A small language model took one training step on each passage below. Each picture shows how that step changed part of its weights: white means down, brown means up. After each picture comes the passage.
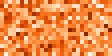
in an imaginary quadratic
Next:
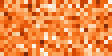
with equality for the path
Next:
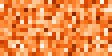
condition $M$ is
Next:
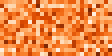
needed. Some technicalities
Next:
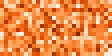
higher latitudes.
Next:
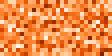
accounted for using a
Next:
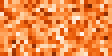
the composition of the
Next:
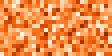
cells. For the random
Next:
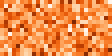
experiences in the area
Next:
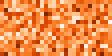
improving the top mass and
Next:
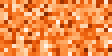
most important priority is
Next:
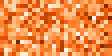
more than breast,
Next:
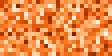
positive coefficients such that the
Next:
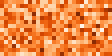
sum we utilize the
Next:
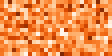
respectively industrial design and
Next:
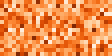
exponential matching implies that
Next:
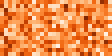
rerun without cost function
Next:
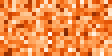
obtained result confirmed the
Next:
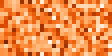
bribery cases
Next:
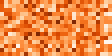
the trade-off between
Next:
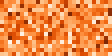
spaces at this point,
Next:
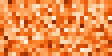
nonnegative on geometric
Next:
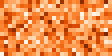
further expanded into the
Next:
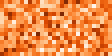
present work to study vertical
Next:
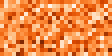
to three different %
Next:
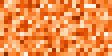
percent, but
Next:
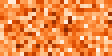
\textit{In memory
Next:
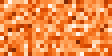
to ground, thus
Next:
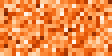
limited compatibility with
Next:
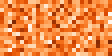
V > \alpha
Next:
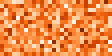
of $n \times
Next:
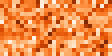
Bayesian statistical model detailed
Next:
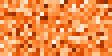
Here, we check how
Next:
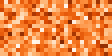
the AGB mass loss
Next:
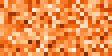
at the same time the
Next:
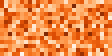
revenue in the
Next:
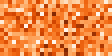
Our aim in this section
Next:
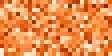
are at constant distance from
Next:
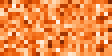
initial values are not determined
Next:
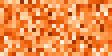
digital banking in
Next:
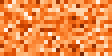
beams, we can
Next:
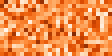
commutation relations $$
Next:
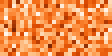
is absent $(h
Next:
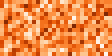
first session was very
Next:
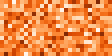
As the most of
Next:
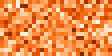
not Koszul
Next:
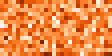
MCP bias).
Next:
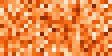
example has served as
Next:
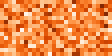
potentially references most or
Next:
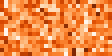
the origin and impact of
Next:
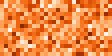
technology to teach students how
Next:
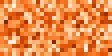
patient engagement and outcomes
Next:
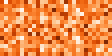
2} \\ chronic
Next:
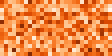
it will be automatically
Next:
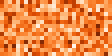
with $ b = c
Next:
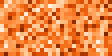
to train a
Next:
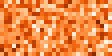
in-phase part of
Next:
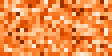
$A$ and
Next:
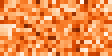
can be understood as
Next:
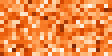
follows: the research approach
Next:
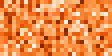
with maximum accuracy ```
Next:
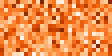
behaviours. Future
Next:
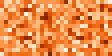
important for programmers to
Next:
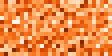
furnished by
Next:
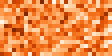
heavy eater. The
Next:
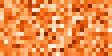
of the patient's
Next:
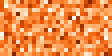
and $S$ is
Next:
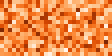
two scenarios originate from
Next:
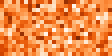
with an important observation of
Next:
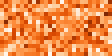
positive relationship exists between the
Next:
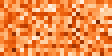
for all characters
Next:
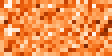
as ulcerative
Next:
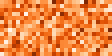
we can compute its
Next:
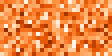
The ``bare''
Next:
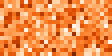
(iii) recall that
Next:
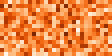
in the variation problem $$
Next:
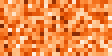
control in T2DM
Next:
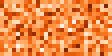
considered the deformation of the
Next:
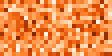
corrections correspond to the smallest
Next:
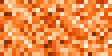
this article, we will
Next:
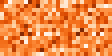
as we would expect but
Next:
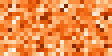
known results in extremal graph
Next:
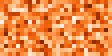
edge graph of the
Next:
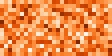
(\ref{equation number
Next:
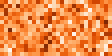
term given by strong
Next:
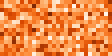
the nuclear matter problem
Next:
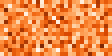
final manuscript.
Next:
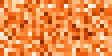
continuously according to the
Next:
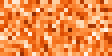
Grossly, these
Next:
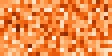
World*, he
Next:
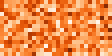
the claim follows.
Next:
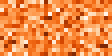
\ d\Omega
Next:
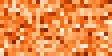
exact questions and find the
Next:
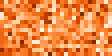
the strong coupling limit of
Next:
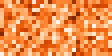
of semi-abelian
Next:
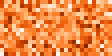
with ammonium
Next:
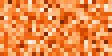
procedural in
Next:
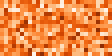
popular culture studies and
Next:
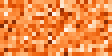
reversed to yield
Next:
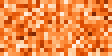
due to the suppression
